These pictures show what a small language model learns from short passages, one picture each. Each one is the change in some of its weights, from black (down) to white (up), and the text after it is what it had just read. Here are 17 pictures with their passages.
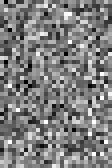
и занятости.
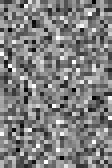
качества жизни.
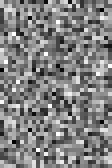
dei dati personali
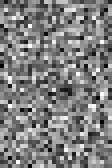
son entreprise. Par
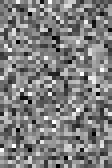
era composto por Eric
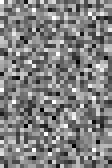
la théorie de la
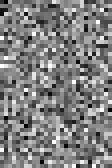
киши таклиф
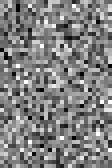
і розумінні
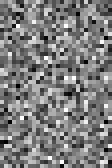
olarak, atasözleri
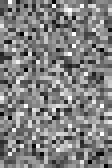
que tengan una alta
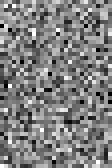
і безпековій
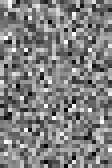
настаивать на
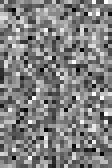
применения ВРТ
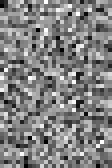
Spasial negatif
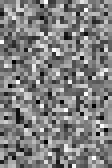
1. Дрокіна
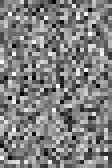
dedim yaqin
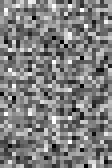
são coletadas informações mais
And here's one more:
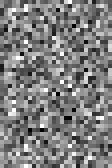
No. Sub Kompetensi
